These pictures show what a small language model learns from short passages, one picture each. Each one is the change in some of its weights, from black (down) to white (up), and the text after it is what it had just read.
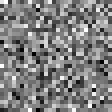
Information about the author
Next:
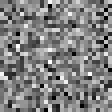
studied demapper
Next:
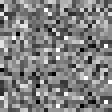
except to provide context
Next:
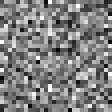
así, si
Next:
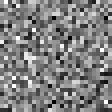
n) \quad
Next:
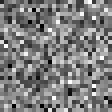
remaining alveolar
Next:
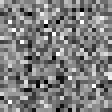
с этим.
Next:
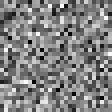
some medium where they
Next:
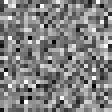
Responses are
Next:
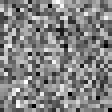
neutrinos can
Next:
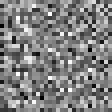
by the results of the
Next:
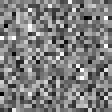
acht het
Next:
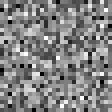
for nonlinear systems that
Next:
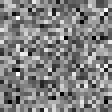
in a central
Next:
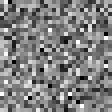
this delay for 200
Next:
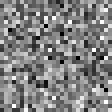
NC model building
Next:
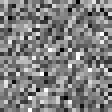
2023 In recent years,
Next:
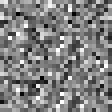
finitos, limitados
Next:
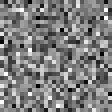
individu untuk
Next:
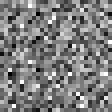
a node's second
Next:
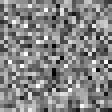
services based on web
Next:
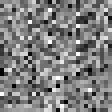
as $\alpha 1$
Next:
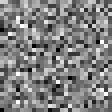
in the radiation
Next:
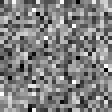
that despite being
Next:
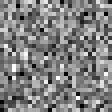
simple reflections
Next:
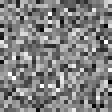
affect the output of
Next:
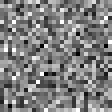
(having both
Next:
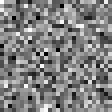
Pillet was
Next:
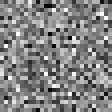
timing difference significance
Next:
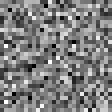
flavor structure is
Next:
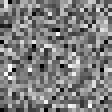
the precise control cost
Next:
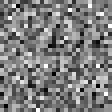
on Anglesey
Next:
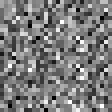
a stronger one.
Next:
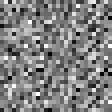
this section, we
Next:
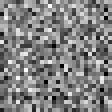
captures how
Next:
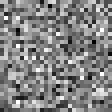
difference in the evolution of
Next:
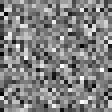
are not necessarily
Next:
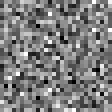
to model store
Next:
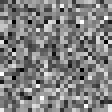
sobre o tema.
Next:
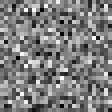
of $U$. So
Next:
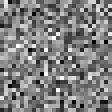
the population reported in the
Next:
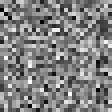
individuals or their
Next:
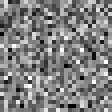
the north and the
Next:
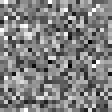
institutions in Nigeria. For
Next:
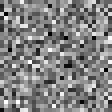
are analyzed.
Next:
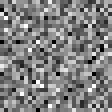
must be one of the
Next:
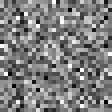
va mehnat
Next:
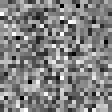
for spiritual
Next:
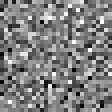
it, one must
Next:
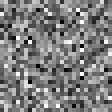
a filament in the
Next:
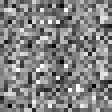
accordingly rather than
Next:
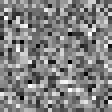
is not used for
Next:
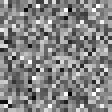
velocity. The
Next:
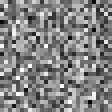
correct identification
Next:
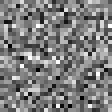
other citations.
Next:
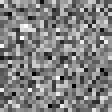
energy conservation at
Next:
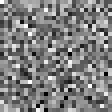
from both databases
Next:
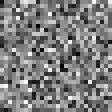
to compare the
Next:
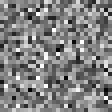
16 February
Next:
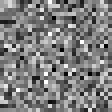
la rigidez
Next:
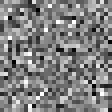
critical submanifolds
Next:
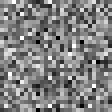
или теорию
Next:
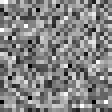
techniques. We have
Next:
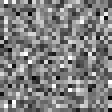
it has been observed that
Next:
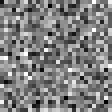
to illustrate the
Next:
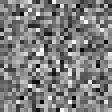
up to filling
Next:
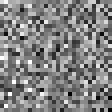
process, we adopted
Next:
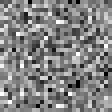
de « produits
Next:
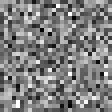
very close to the
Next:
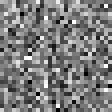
Law Number 12
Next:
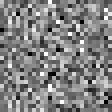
attenuation value
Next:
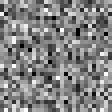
reflection in the
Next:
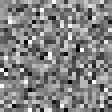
remains essentially
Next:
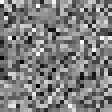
two classification models
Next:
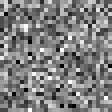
its various forms is
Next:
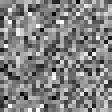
schematic experimental
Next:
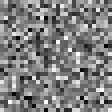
\& Mirabel
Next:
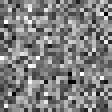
predicted against the
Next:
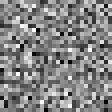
with the occurrence
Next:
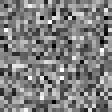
likely polarization
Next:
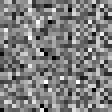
local policing, where
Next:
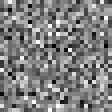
emocional y
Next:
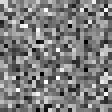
or absorption of
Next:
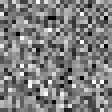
una práctica
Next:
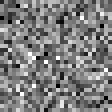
axial vector current
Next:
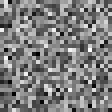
the effect of finite
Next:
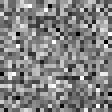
used with the results of
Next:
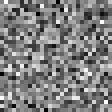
varas no
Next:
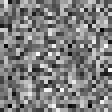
the current market
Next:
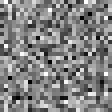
where $\psi $ is
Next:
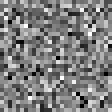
is a natural language
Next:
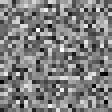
of the hit
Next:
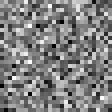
differential equations
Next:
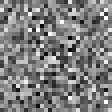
prolongation of
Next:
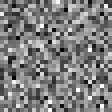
OSM foram
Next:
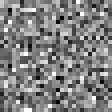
shows their motif
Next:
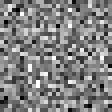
of anesthetic
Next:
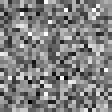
constant speed. This
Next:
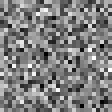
due to the same type
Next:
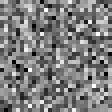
attention to the
